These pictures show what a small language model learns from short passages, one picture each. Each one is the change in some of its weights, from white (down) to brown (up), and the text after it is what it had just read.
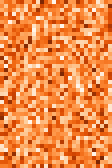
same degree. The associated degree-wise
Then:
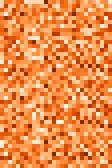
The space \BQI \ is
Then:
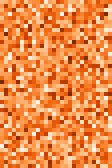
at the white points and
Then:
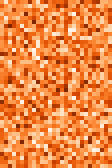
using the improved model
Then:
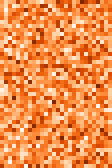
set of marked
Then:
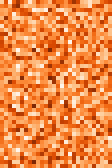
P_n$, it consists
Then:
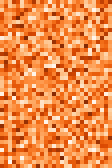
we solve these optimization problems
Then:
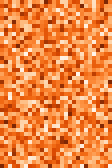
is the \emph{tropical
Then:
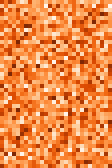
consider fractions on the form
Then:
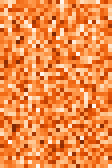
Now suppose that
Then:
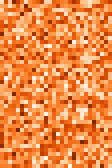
available description
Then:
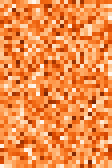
$A$ is a ring such that
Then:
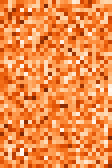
\end{table*} %The
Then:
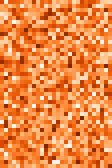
to find a stationary solution
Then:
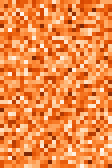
He uniform initialization
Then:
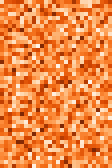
more stable, and known
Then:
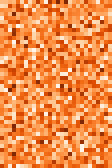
Laterally Coupled
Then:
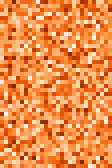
\. count anything
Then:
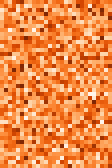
discrete example 1 above.
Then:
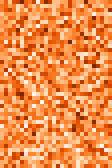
Denote the 0.99
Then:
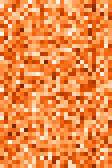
since \eqref{Asym:
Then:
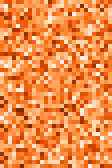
the weighted harmonic
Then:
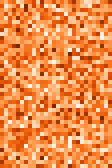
details, see
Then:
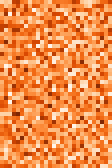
the initial sample data matrix,
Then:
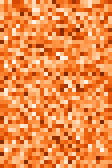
Dirac operator and the
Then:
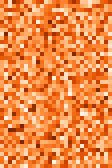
a part in the above proof which
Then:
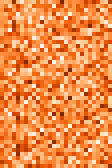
Hu B, Lessard L
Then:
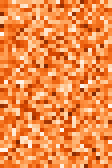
that arise based on the
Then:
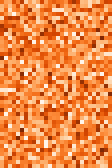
normalization of $R$. By the
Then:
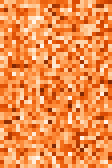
Solutions to Relative
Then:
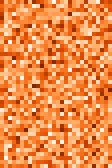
the pure first- and
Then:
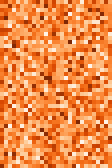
of the rotation by the angle
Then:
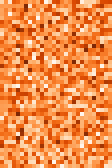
all $i,j$. We
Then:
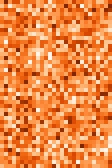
&\cdots& \vdots \\
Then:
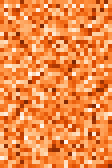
so $X\setminus \{x\}$
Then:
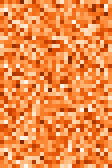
main ideas of the proof of this
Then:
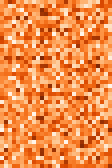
are compactly supported.
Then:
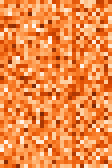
orders $\alpha$. Formula
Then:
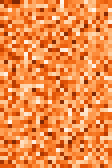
expansions following algorithm from
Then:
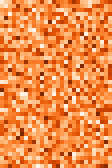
any $H \in U$, there
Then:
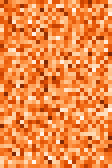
^{c} \) structure.
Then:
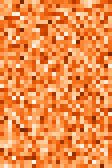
openness follows from the observation
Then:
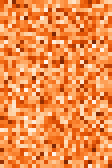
0$. Furthermore
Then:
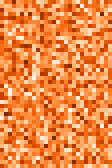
coordinates: \beq
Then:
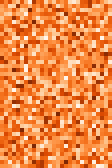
defined, for $1 \leq j
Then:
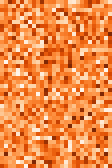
in the algebra $A$,
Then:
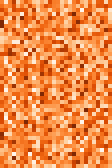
orthonormal basis.
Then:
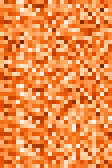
\alpha \: \beta
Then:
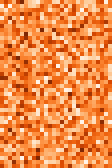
quantum field theory which is to
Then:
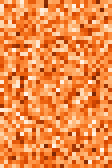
implies that if $$\mu=\sum
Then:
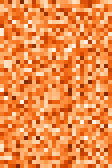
of \cite{BP}.
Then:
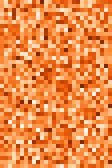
by an arithmetic
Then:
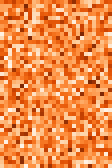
coordinates on $V$ which
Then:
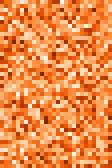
\textsc{Proof.} Let
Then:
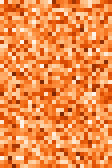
Finite Elements in
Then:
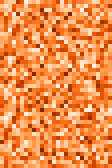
Lyapunov function with
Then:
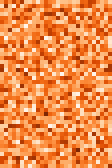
is without loss of generality
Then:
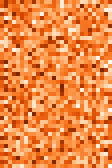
to exclude the option
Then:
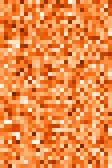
possible (relative) reduction
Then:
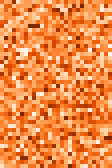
),$ be the decomposition of
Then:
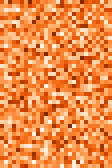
notation brevity, we
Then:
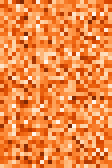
of around 0.2
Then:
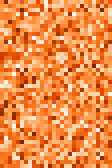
the hermitianness of
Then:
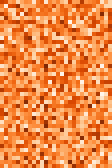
linear canonical analysis
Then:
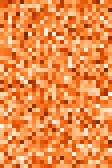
alluded to in the
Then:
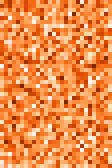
and C.~Reinsch.
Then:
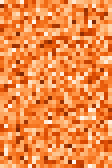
then we could assume (by
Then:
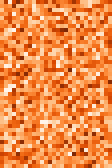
Ricci curvature is
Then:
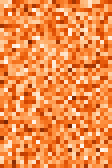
the Grothendieck type
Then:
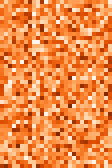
commuting curve flows,
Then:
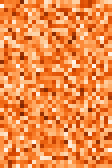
that $\chi(G)$ is
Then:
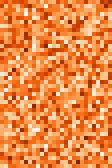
could know its dimension from
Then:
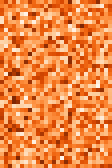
to use the partial reduction
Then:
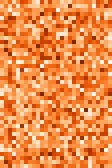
semisimple rings
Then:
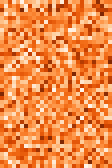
in this section is slightly
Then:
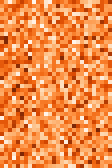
We emphasise that
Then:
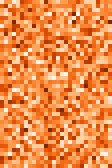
is a right (resp.,
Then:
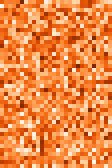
that $\beta-\alpha\geq
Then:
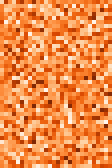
$v_t$, called in the
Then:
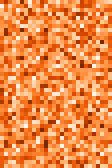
which is well known.
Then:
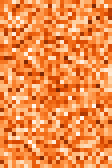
is not a global
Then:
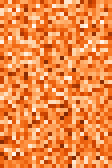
regression framework,
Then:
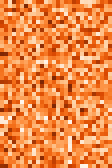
a model developed in
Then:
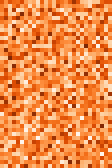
time in seconds for our
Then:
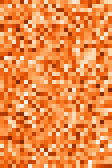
space $\mathbb{R}^n$
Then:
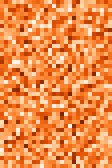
et C. Pares,
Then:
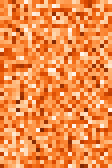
estimate for the decay
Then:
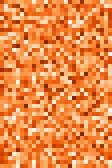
canonical threshold} of
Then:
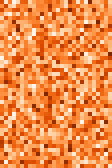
generalization incorporates an
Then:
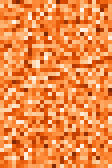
probability, there are disjoint
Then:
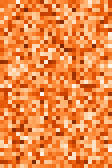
object $[1]$ and
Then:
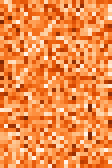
$k$ such that there exists a
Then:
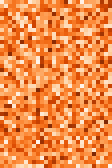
infinitely many non-torsion
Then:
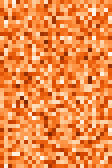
2-bridge or a
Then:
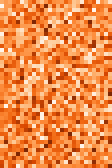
$$\xymatrix{ {
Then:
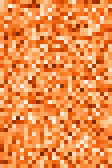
To set the scene,
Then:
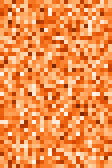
over a changing domain
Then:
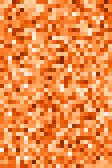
Rayleigh then the
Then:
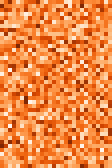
approach at our talk at
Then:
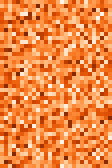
\varepsilon \cos (\theta
